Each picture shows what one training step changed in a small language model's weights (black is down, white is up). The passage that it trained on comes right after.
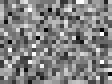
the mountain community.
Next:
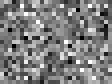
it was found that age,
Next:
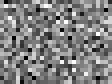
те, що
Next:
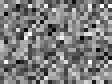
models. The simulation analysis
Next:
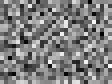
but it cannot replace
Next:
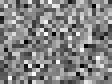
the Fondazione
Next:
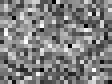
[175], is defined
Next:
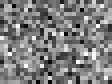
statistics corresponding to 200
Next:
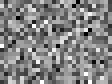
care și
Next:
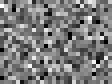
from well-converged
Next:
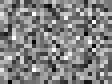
ular xorijiy
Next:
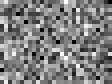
-3 MtCO
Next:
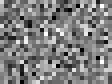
(IPOs) to
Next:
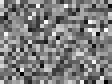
is to assess whether
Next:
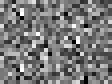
are unlikely to be
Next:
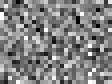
clarifies the goals
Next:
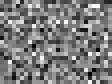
time and the stress value for
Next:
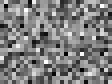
by a redundant
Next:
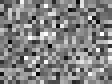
interest. This specific
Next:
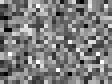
shoot and root
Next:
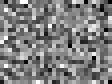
погрози в
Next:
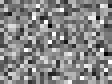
are carried out with a
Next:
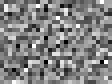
% Where are the
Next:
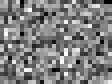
from the mean pressure
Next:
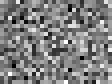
which should be considered in
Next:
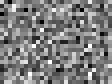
If the data are used for
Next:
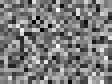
perpendicularly to the
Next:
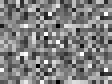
open investigation.
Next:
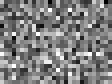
\end{equation} One
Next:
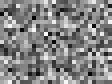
frequencies in our
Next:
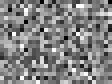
impairment of both NO
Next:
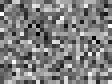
CP properties of the
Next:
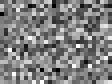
Cardy formula
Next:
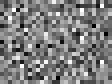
kinds of manipulation
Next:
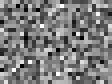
framework, we will
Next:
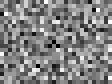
de maneira que
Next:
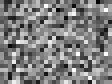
positioning accuracy of
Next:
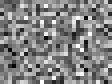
na realidade externa.
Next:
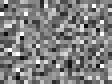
bands can be used by
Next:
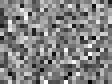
therapeutic application
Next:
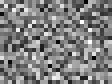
which, gradually
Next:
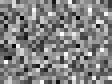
multiple stable steady
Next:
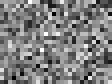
ARMS project.
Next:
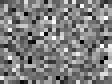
– той же
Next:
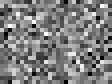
with the response of a top
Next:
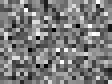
perceived stress,
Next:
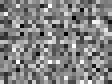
A kutatás
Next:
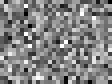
of drug release
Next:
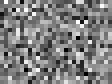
rental cost that will
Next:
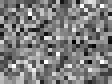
in a high tendency to
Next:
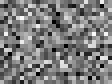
changing convection
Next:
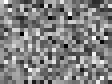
vibrational excitation
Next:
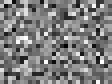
of goods by two or
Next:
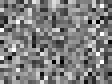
propagation with an
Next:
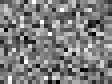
en ce sens.
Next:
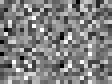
the importance of the visual
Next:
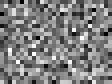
the dual formulation of
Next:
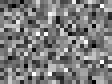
images for the sources in
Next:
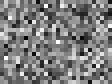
bakterial rak,
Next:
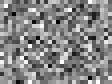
Social Media
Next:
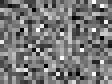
basis, which differs
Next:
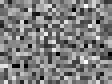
time. The sensors are
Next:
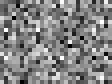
model can simultanously
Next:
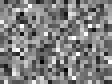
this approach requires a
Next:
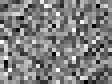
STT jismoniy
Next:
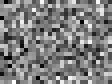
-O- Fe ions
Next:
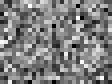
e ne mutano la
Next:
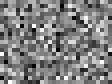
violate baryon
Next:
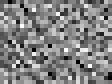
тембра (а
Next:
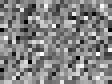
potensial for å
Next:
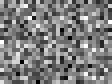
alkali treated
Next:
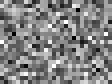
Aynı zamanda
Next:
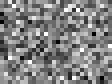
variable causes a significant
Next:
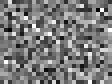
quality, technical
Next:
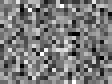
communications, provided that
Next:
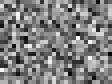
downstream of
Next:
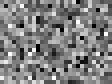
Conf on Pervasive
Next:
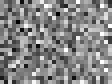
6. During the direct
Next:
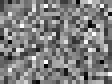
emission in this line.
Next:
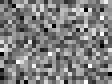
appliances (Input
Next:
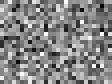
online. Of 515
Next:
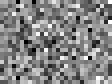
- belgilangan
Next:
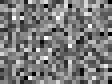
volume = {17}, number
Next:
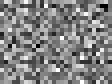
grows outside its
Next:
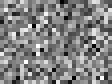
Buning uchun
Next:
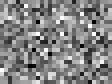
analysis combines seven
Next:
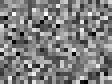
the angular speed
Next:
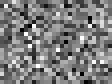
of foreign elements into
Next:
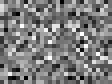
for Cen A to be
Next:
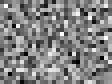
made this research meaningful
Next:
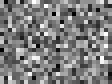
in knowledge and life
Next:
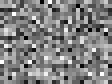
con la deficiencia de
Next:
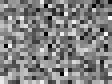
ORCID ID:
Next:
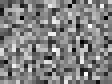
entró en vigor
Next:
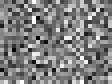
the project faced a
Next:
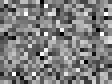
issues related to its
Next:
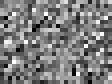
angular momentum
